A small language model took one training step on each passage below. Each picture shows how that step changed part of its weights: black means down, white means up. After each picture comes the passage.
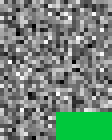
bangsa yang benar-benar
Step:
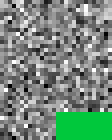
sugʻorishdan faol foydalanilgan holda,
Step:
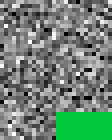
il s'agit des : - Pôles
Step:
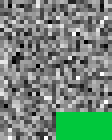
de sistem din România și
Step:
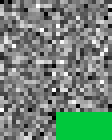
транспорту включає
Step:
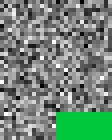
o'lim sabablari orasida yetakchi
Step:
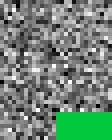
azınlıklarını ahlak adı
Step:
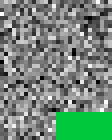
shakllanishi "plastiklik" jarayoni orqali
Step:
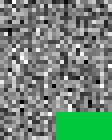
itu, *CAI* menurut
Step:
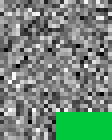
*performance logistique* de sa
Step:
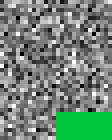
reflexividad [28]. Los procesos
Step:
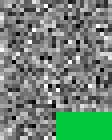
Pengetahuan dari pelatihan saya
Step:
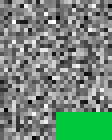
barg soni kam bo'lganligi qayd
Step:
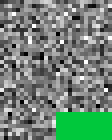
требований контроля качества
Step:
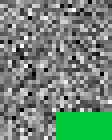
2-minut. 3. Pastki
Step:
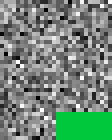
bo'lgan populyatsiyalarni topish mumkin
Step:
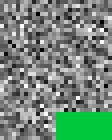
von Zeta erläutert
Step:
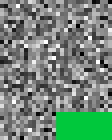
educational process is theoretically and
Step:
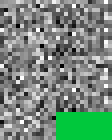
ta'qibchidan qochib
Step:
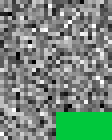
nafar mehnat migrantini
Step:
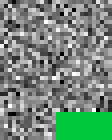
televideniya, radio va
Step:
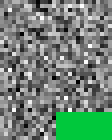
занимает отрасль в экономике
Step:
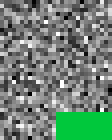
sağladığı olanakların
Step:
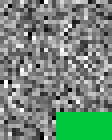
*Sakuli* en plus des données
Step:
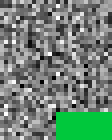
garam dan air. Alat yang
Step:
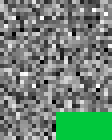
24 especies de macrohongos
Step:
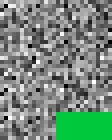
estações de tratamento, pois a
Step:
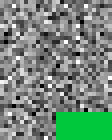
focalisé sur nos propres
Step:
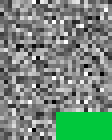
from the related concepts of "gig
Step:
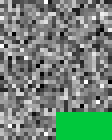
qator tadqiqotlari mavjud. Amerikalik
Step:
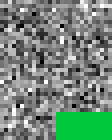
клетки с максимальным
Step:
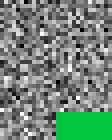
Sultan Abdülmecid, 1850
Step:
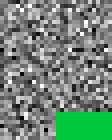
shishgan 3-bargli qutilarda
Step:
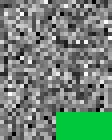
auf maximales Wohlbefinden
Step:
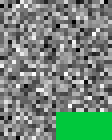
de vue financier « la viabilité
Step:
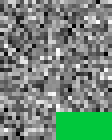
& Steel Symposium,
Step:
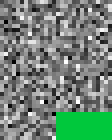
correlação entre notas dentro de uma
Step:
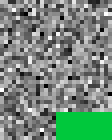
потоке, сталкиваются не
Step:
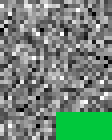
элементы стратегии,
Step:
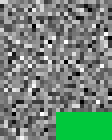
Андижанской области*
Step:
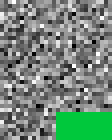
no próprio princípio da vida.
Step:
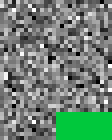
*International Journal of Culture and
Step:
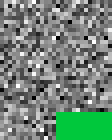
on Computerized Occlusal
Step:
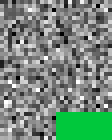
po celotnem viru.
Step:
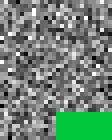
MQACP dapat meningkatkan
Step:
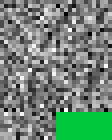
en su diseño se brindan las
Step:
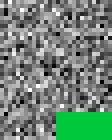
нее зависит подход к
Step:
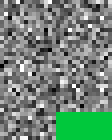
del club Gimnasia marca un
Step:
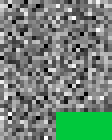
ёки базан умуман
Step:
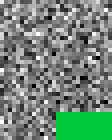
їх конкурентних позицій та
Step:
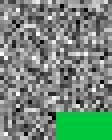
нее обычно стоят другие
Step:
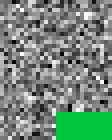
qo‘yish – bloggerlar va
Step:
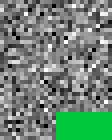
хорижий фуқаролар ва
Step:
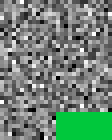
*Cold War academic complex*
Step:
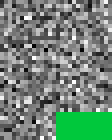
**simbolicamente os conteúdos
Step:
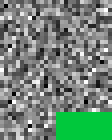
animals. The blaCIT /
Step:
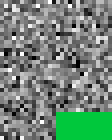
(1996). Professionen in einer
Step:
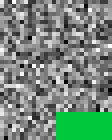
jamiyatda murakkab va
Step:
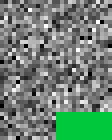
empieza a decaer desde los
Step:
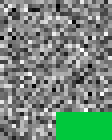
exposição do gênero em seu uso
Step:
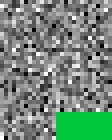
луғати. Тошкент:
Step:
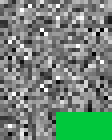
visto a su hijo morir.
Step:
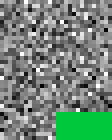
but talk; but 'tis money buys
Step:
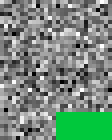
kreditlar va investitsiyalar
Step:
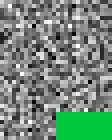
sua superação, tais como: 1) a
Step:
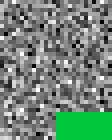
no que se refire á regulación das
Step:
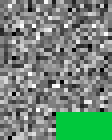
kommen zum Spezialfall der
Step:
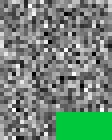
les inégalités en santé en
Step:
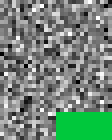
d'une situation plus ou moins
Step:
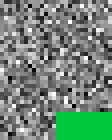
L'investissement national ne
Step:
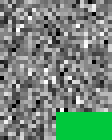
privilegiado: “Se o
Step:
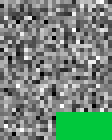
en compte. - Ont été
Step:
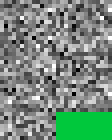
namoyon bo'ladi. O'yin
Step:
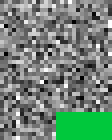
десятилетий является предметной
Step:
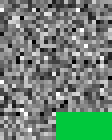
- tekhnika: uchebnik
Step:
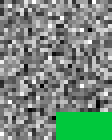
qayd etib borildi. Toshkent
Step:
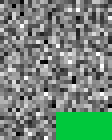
Bukhara State Medical Institute
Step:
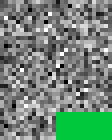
anderen Hälfte war es
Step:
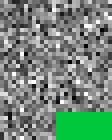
raqsi ustoz san'atkor,
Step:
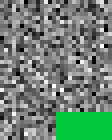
Pengadilan Agama biasa
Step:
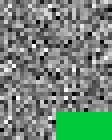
Прежде чем говорить о
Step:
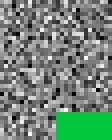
amalga oshirishda to'lovlar virtual
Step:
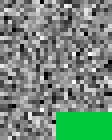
инноваций высокой степени
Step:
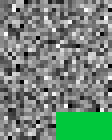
*Opera Botanica*,
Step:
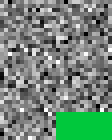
О. М. Коберник, В.
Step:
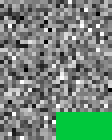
\text{step} * P$$ bu
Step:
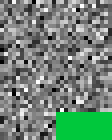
5. DIMENSÕES
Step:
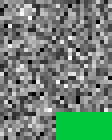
isimli araştırmasında
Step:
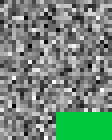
наблюдается и в сфере
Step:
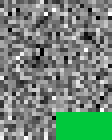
М. К исследованию мотивации
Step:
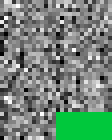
componentes (FIGUEIRA
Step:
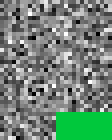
Ele parte da compreensão de que os
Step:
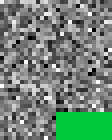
gewöhnt und geprägt
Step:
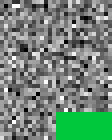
bom dia, mas não obtinha
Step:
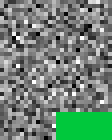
bekerja atas nama jaringan
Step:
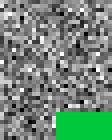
любых обстоятельствах, как
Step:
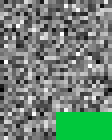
har tomonlama o'rganish,
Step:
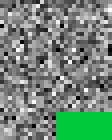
Privacy Concerns and
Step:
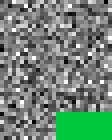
vend për vitin 2018
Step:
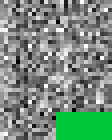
κλπ. Οι
